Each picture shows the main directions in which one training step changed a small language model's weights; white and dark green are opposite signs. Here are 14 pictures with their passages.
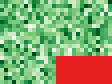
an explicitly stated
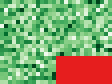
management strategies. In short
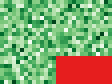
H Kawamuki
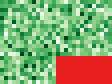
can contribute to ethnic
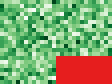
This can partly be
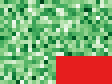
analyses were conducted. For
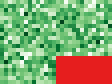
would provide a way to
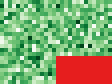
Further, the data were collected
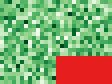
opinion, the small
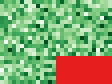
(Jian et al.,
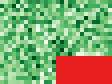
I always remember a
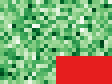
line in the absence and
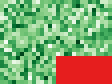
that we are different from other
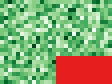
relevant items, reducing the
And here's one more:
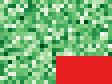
information divides. As
